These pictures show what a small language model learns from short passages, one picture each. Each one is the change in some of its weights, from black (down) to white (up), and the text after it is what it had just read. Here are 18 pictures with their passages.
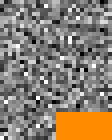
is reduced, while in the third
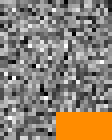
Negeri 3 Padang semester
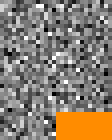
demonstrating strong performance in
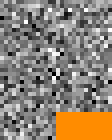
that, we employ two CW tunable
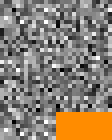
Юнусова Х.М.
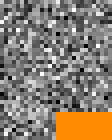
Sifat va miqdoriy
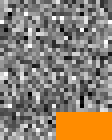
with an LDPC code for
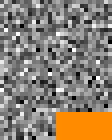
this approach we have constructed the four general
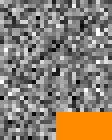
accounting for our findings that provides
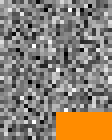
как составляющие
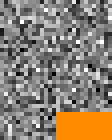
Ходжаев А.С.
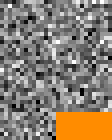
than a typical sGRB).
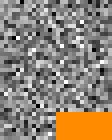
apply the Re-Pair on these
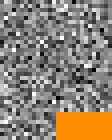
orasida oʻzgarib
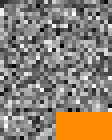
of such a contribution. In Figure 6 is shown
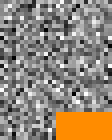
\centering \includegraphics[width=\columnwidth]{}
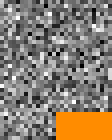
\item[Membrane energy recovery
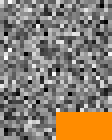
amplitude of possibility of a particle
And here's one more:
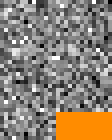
probe energy used to measure the spin coherence
